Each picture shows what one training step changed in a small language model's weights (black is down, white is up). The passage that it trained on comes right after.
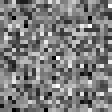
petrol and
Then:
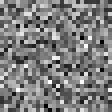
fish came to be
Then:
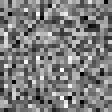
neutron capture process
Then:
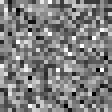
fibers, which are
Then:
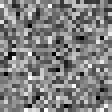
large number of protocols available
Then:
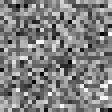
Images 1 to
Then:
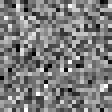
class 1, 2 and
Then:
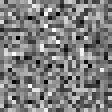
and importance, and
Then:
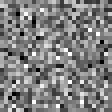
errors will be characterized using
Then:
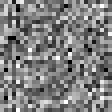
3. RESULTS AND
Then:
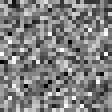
died. Two
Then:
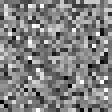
Azot total,
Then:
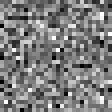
course is creating knowledge and
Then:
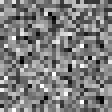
is also conducted to investigate
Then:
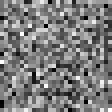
citation "Kumar
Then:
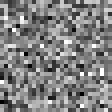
Parameters Limit values
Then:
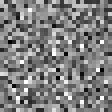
factors can influence the scientific
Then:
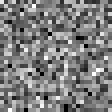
in a certain sense,
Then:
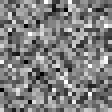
year (January
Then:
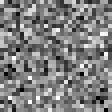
models like Generalized
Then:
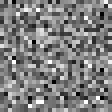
meal timing, increased
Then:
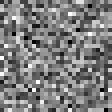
components: - 1)
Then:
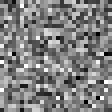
clinical management options, including
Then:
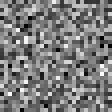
the reception,
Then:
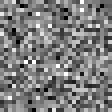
pool (150 cm in
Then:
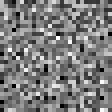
depends positively on the
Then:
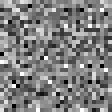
branch of the
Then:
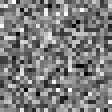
take on two forms:
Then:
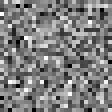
greater than 85%
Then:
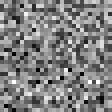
by local retailers -
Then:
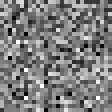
used before and after
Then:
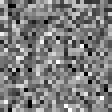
base station or Node
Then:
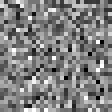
increase in the number of
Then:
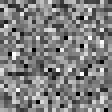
soil layers is related to
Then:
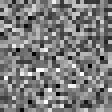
the safest measure to
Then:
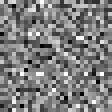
most effective dosing of
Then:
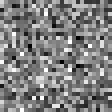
are unequal,
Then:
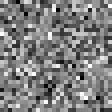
partitions of n into
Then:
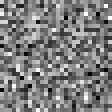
the keratin matrix
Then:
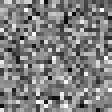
in policy-makers
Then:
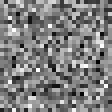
been reported that some
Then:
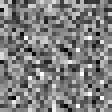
defined originally, can
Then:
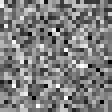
centuries as a source
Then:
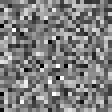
family is one of the
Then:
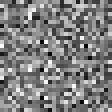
text and convey information
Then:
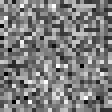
of his *De
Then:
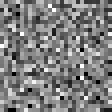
time on helping potential
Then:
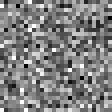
& Wilkins;
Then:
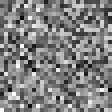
References 1.
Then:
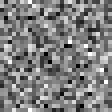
and impressive. This
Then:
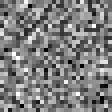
compiler which
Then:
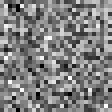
Risks to be
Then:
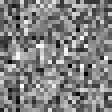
trade explanatory. These
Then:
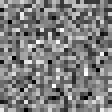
of the hour to
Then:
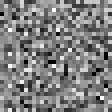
Additionally, a stable
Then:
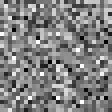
It checks the request
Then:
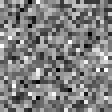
system that deals with
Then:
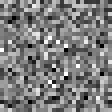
for the front and
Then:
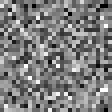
(Figure 6a).
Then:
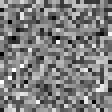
of the variance response.
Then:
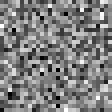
visual language. These concerns
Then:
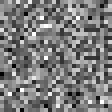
in the rearview
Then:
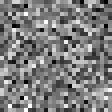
baths from the
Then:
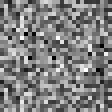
determination of salt in
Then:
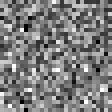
the final version of the
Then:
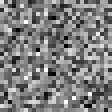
cal. may be
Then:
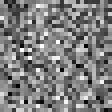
allocation of hardware,
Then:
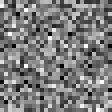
levels of education; primary
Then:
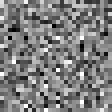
instruments were administered at
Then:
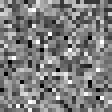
an identified or identifiable
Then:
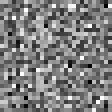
promotion to senior
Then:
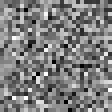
provide preliminary
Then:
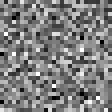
should be held by the
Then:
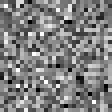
A flow through detector
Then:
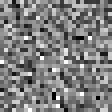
all of them still face
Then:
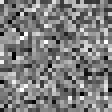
when it comes to a
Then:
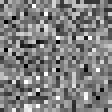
with the ability to provide
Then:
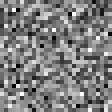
20%. While in the
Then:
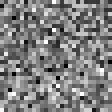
if this is appropriate.
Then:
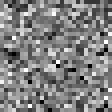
oven. The literature
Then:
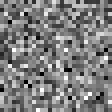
from endosomes,
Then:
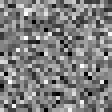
drugs more rapidly" than
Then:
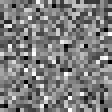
gut microbiota
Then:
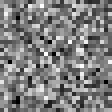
shall apply. A local
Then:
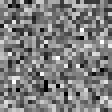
spend a lot of
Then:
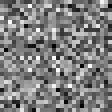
to this class of
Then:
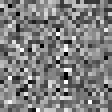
suffer from peptic
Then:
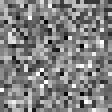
same is true for all
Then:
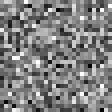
reaction products mainly consist of
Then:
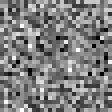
For Intubation:
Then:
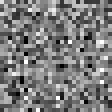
that cooperative teaching method does
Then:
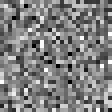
do not depend on measured
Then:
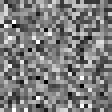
no explicit expressions of
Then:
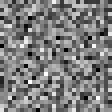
the application of transfer prices
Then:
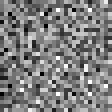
state and non-state
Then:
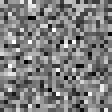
and volume. In this
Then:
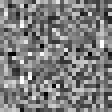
method [6]
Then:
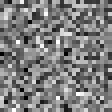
you previously undergone
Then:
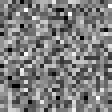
of the combustion
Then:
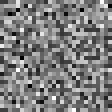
goes about putting
